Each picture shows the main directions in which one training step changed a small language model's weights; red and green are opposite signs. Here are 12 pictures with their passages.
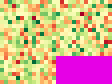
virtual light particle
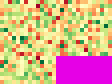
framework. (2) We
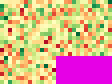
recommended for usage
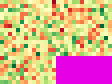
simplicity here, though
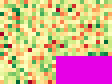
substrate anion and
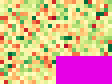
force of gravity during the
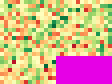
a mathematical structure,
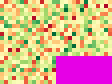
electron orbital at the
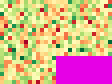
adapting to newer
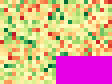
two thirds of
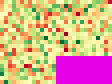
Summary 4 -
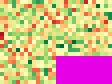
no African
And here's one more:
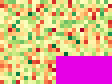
Average normalized damage
